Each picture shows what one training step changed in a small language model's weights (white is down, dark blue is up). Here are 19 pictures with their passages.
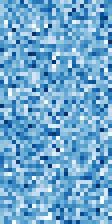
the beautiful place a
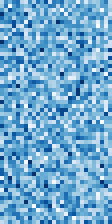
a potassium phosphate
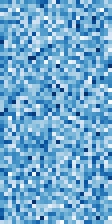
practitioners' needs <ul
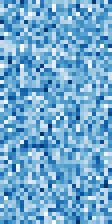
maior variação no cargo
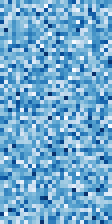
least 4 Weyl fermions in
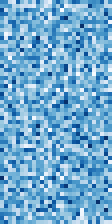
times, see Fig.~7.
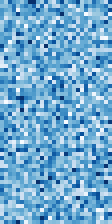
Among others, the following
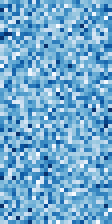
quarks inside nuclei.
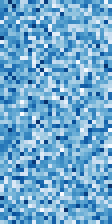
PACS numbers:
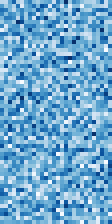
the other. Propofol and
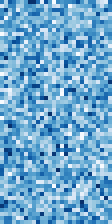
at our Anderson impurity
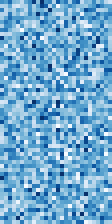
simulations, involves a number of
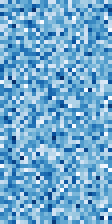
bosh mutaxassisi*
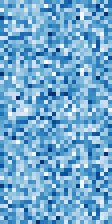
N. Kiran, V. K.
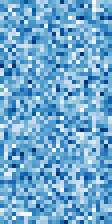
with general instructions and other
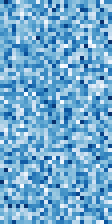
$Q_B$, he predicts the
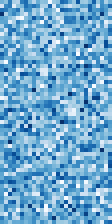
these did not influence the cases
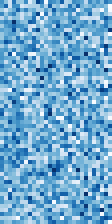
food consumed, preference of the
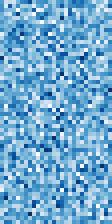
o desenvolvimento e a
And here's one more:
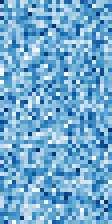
laser to the trapped ions.
